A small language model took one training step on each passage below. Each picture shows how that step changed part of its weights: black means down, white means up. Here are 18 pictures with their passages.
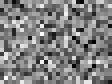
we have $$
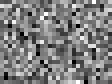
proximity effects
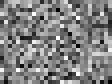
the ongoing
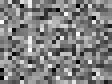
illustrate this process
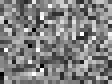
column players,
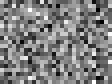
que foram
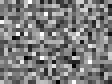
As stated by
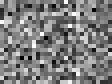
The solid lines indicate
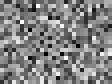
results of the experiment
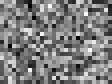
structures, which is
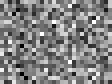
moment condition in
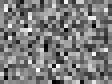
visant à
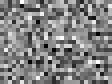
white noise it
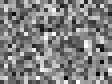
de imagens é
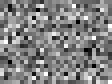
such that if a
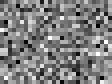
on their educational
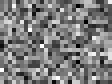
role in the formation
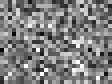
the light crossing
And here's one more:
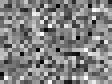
Inside the
